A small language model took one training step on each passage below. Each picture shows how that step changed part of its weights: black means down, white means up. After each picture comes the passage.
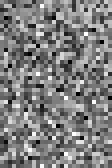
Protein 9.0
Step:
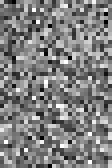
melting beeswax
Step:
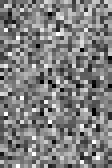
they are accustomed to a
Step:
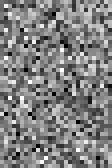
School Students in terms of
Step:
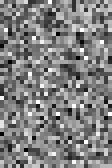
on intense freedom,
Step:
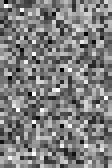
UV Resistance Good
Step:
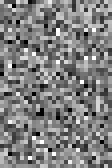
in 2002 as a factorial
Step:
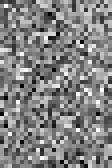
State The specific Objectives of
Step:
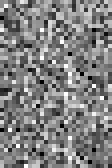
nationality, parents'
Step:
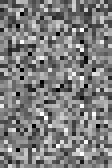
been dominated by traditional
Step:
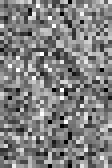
of 268mm long and a
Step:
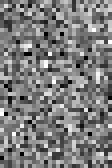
the languages in Table 6.
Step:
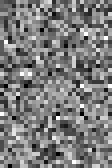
intervals. Time
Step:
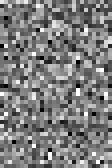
and their derivative proved
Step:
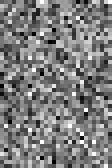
whooping cough,
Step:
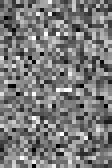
digestion in the small
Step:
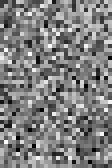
obvious symptoms or
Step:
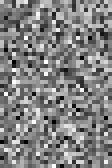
from Canva,
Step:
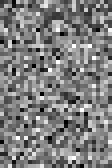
phytochemical profile of
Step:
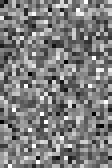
a thin ring component consistent
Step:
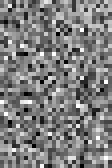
are less proficient in English.
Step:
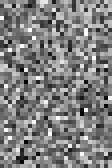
that this study be expanded
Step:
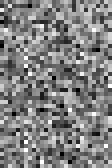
of transparency around current
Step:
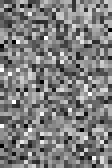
the problem of managing information
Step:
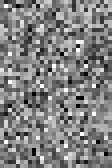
Sindh is diverse, including
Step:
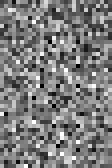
acid, niacin,
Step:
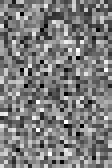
učenje i
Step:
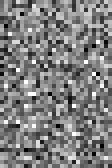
hoarseness. A high
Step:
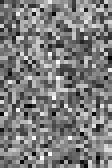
answer to some of the critical
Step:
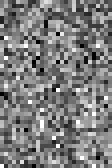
mothers, region and
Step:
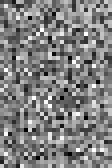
Gabriel Kamau
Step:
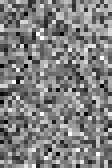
as a significant psychological and physical
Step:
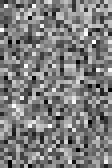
CT scan images by using
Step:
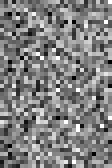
by false positive and
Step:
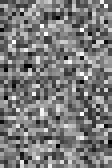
Nevo et al.
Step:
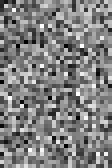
Thus, quality of life is a
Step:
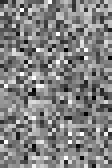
insertion or removal of the
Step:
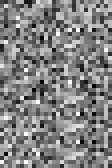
Ethics Committee
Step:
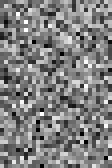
organizations, and worldwide
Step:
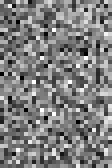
in the process of implementing all
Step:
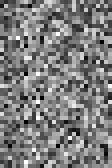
validity and reliability. Five
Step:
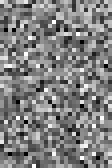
forgiveness, as well
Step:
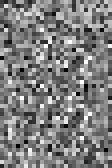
Whether it is a physical
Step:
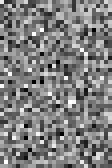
at one site to exchange data with
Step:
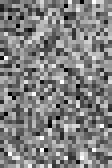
Racemosus*) With
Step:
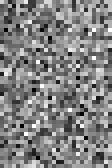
to find new descriptive
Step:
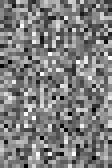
stems from significant transformations in
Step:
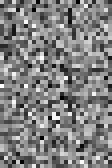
fungal material necessary for the
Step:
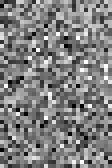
focusing on survival between
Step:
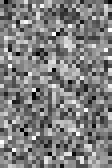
interlinear translation is
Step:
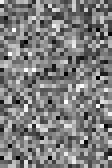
and external IT audit
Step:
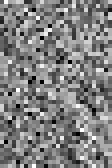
present-day English, in
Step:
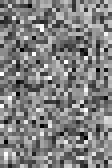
of the food material is determined by
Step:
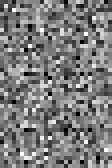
graph G is the length of a
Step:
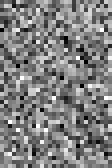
world (Purvis et
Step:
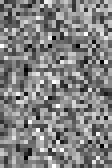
using ANOVA and
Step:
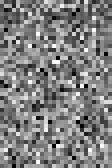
most important CV risk factors and
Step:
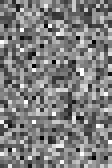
bed's canopies for
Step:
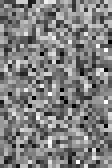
research, and citizens need to
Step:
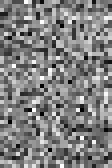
the pylorus with a
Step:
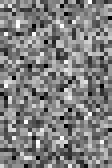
Can Tho University. This
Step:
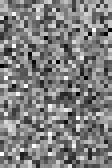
(SC) insulin
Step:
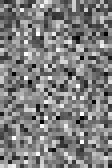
an excellent idea,
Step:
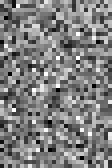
against nosocomial
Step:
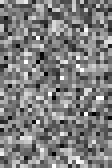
and comparative psychology and
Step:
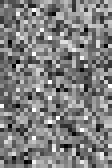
answer, and you cannot
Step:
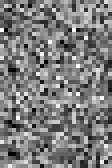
the development of the described test series
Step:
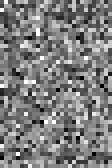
or a specified office.
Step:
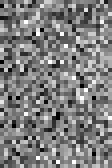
experiences. We analyzed the data using
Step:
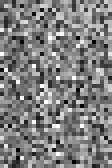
divided into two parts. One
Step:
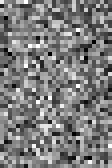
and smooth structure. The
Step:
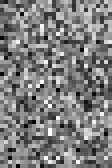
Navoi region -
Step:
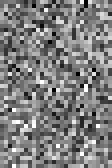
it was clear that the AV
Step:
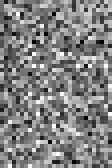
Initialize method. When
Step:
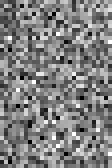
coordinated the survey, and
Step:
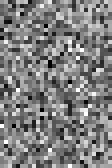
to include life and death,
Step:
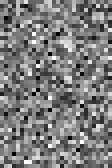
to improved solar cell performance.
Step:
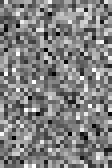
participate, the more their literature
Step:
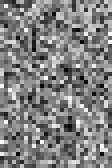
D Plourde¹,
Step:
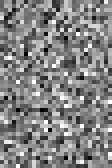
\times \delta_L
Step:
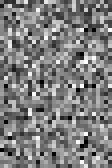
method for accessing encrypted
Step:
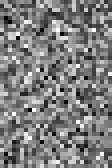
especially academic researchers with backgrounds
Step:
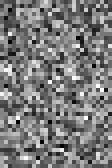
attacks. RSSI
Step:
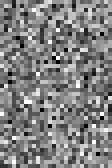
g each) was transferred into
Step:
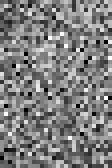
the project to be costly.
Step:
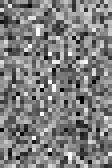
of the games they fund.
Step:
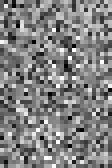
weight loss stabilized and
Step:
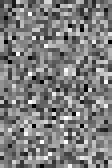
exact mode of transmission
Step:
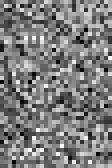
the combinations of the
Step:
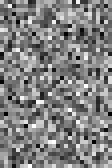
in each forest type to assess the
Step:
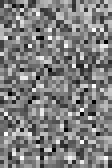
consent were taken before initiating
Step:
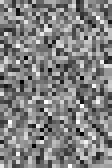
To develop students' ability to work
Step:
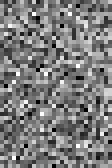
the case of Utena
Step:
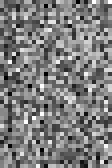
obey the random coil
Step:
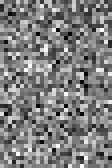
as demonstrative reference [the]
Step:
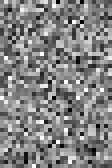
display materials are effective measures
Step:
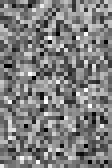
reports. Primary data were
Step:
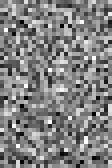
be deleted after the project
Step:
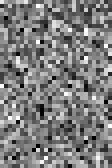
and outperforms in terms
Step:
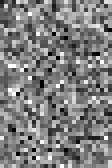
single-walled CNTs
